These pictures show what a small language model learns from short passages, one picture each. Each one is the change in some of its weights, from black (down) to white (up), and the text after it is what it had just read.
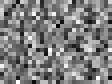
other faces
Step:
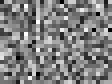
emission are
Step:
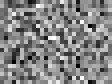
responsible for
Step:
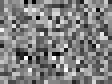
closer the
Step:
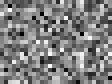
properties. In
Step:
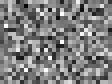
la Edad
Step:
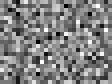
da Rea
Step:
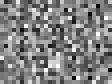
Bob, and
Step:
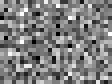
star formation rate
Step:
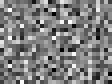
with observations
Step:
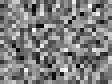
tendencia en
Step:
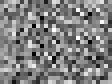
composition of
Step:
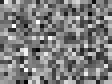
The researchers
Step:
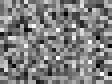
any stand.
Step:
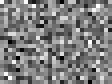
com outra
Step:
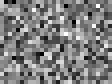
Das and
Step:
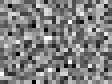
follows from the
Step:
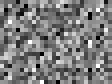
a nascent
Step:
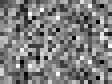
into training
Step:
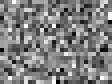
but also part of
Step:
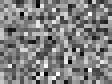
*Journal of
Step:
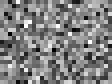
The space of
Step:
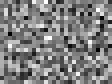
and one finds
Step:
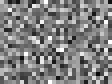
operations, and
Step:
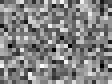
insertion into
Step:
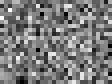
variance of the
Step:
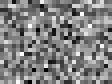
recorded by
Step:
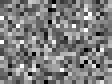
risco a
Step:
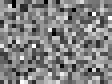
density of state for
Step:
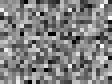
are recorded
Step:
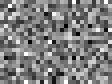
infarction and
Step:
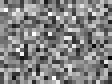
important measure in this
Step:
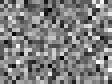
advent of
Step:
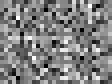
they tend to
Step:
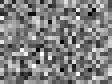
and humanity
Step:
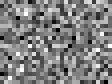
estimation thanks
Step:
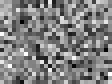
on the performance of
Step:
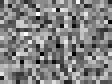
is critical
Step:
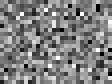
those of observed
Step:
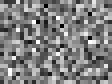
ensure the
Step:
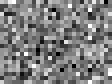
and their color
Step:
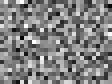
arts to
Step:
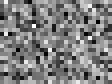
linkage between
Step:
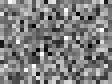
do valor
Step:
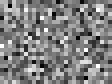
sense they
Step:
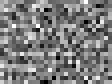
rings in
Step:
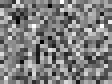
its thickness
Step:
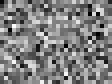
longest main
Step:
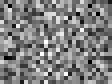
primary and
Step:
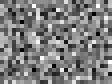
for milling
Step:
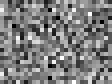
to account
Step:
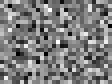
flows all
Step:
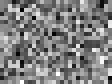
is to use the
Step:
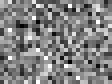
way the
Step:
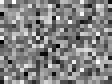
limit $ \epsilon
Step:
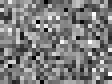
that every
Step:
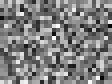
distribution; that
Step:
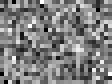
that derived
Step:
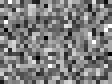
pub fn
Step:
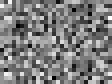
for all the above
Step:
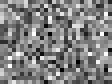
was enabled
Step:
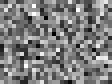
producing our
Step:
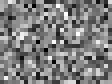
high dimension
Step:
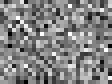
because the transformation
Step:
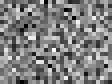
important to test the
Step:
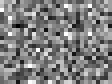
und sind
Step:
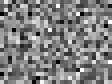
and research integrity
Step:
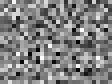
was comparable
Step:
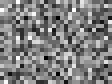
to be as
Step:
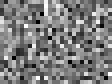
the HIC
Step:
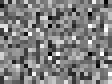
of colonial
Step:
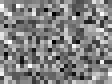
by solving
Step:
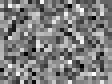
employed to
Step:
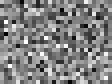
participants were
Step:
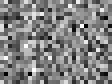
a detecção
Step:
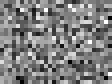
for the second
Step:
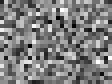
a critical
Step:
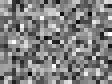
for simple
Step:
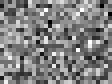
así que
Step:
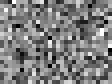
this is the
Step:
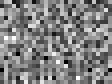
What is
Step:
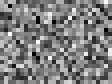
latent space
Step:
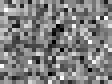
gap is
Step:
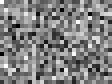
did he do
